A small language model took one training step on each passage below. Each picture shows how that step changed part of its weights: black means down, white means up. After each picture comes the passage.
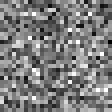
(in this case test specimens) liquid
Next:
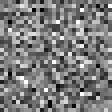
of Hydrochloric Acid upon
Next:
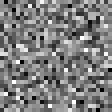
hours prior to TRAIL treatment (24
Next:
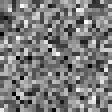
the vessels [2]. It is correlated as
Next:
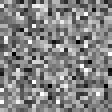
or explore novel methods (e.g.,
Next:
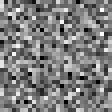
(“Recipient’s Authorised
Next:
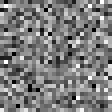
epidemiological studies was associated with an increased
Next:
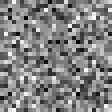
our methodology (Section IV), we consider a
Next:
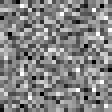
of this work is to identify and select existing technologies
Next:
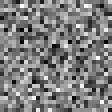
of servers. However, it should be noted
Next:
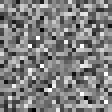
between employee engagement and POS.
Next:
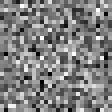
of academicians who have not filled
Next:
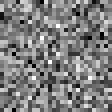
[10]. Research findings further revealed that decreased levels
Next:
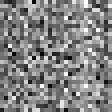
university student. It examines that how fear of
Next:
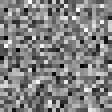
story, Lauren infers that the social
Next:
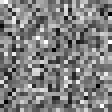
shortest-path route. Figures evaluate
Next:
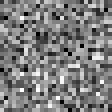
a day's consumer wants to know and
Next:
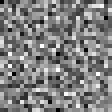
size of the narrative social structure developed around
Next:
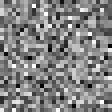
(1), the Kaniadakis distribution
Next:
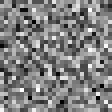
freely choose the training data and its
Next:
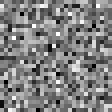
with Laboratory ID and Experiment ID as
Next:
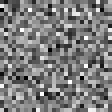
III Frequency window of metal solidification Figure 6
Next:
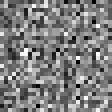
general education system according to their development level, characteristics
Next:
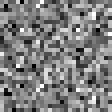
the probability of success [1]. When brand
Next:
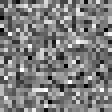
in published literature (Rush, Rankin
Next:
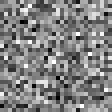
magnitude [3], phase [4] and both
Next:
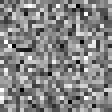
the marketing strategies that a business must follow to contribute
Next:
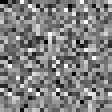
1 ΣFX - SD Decision SA A N
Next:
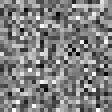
for different periods of time (from months to a
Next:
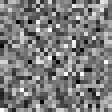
foramina could also be damaged; -
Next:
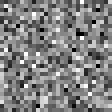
stiffened structures and summarizes existing successful analysis and
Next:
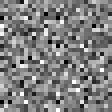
attained, and by Bajwa et
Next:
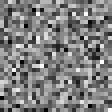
sec for both protocol for deferent sources 15 sources
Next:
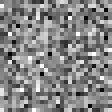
with signaling and communication equipment, provided that the
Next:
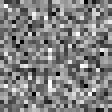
Most of DAI are due to Road
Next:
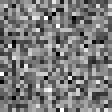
parallel power converters by genetic-neural
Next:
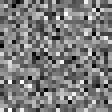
analysed. World crude steel production reached
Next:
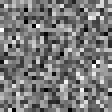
highest multiplicity events. An initial data sample
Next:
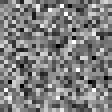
formaldehyde may cause corrosion in the
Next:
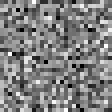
in public areas for non-educational purposes,
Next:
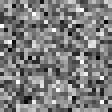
approximately 130MPa. However, the strength
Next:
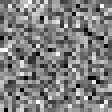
that does not focus on any specific social group,
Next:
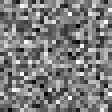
of habitats for a highly diverse and abundant
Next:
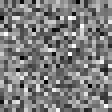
Fauziyah. (2018). Analysis
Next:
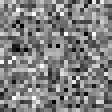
can be noted that although in most cases running costs
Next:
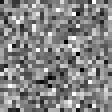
the context of its first edition held on
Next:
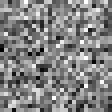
shearing angles beyond 20° such that this
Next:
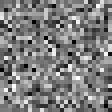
be interpreted as a pressure balance equation. Thus
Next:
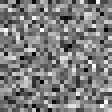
Keywords: energy efficiency, predictive
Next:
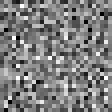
of Euclidean space: homogeneity
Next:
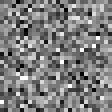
causes general havoc for most individuals
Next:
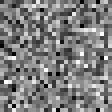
different health students who participated in the program.
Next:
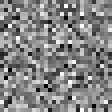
As the terms in (49) correspond to the
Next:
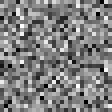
attention is focused on the content of the
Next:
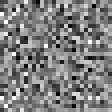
mobility of grain boundary include grain boundary
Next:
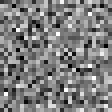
discuss patterns in NDES with respect to the
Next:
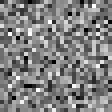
are a number of examples that involve the use of
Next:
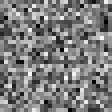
prevent trihydrate formation. The addition of
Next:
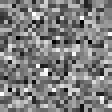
salt, other factors, and blood pressure.
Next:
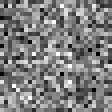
in September 1979. The experimental plots were
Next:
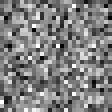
the regression predictions approximate the real data points
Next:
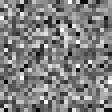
certain responses called as stress response. In addition certain
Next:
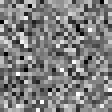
timescales, and can be queried
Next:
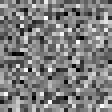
resources they have, and a different environment, in
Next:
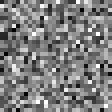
participating in a *bilateral*
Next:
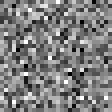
comparison of two different concentrations of Phenethyl
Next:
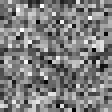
embodies a quantum delay line.
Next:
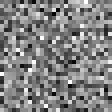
test case. Official regulations, that define
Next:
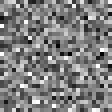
10.8 software. The results of this research
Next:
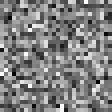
the growth season may shift depending on the
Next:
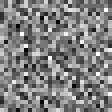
on optimization of composition and structure of the composite
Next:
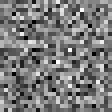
management practices and cultivars comprising both conventional and
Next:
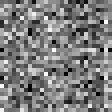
framework was developed for the application of TQM
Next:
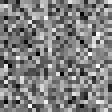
LiDAR) the site itself was sufficiently
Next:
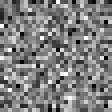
3. Multiple expansions & contractions
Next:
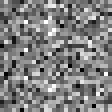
simulation results shown in Figure 2.4, the
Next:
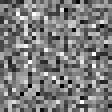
moment. This does not happen in English,
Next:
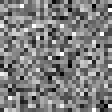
BTR and both AR ($r =
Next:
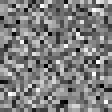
were used as the theoretical foundation to fill the
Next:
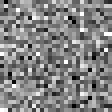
Simulated changes in exercises using maps at different
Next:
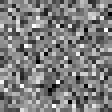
ratio of 1 : 1. The stability
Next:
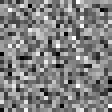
is bad for you"." The physiological
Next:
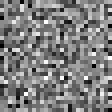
Univeristy, Hail, Saudi
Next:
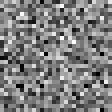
choice I would prefer onsite learning to online
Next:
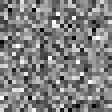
(7), as well as variance and mean of
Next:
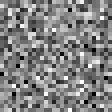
machining applications such as threading,
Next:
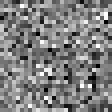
of incubation at 37 °C. Results
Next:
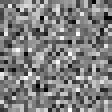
that with increase of inductance density, the
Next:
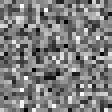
survey material and to increase the answering ratio at
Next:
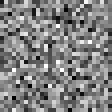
not fatal, can lead to loss of function
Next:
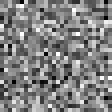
and analysis. We anonymized all examined
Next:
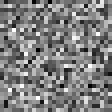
conditioned by the "mouse effect" which
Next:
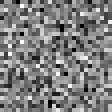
of each coefficient in the resulted model was determined by
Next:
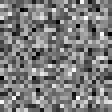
similarly affect the carrier phase break length
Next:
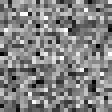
analyzed the equation $$X^s \pm
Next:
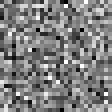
to those points in the image that has sharp
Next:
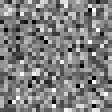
dots: literature values for solar metallicity
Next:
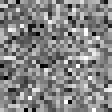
They were asked to describe the factors that influenced how
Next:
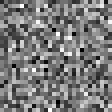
role. Rising damp and other chemical attacks
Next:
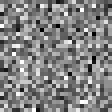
(size), then kicked back into
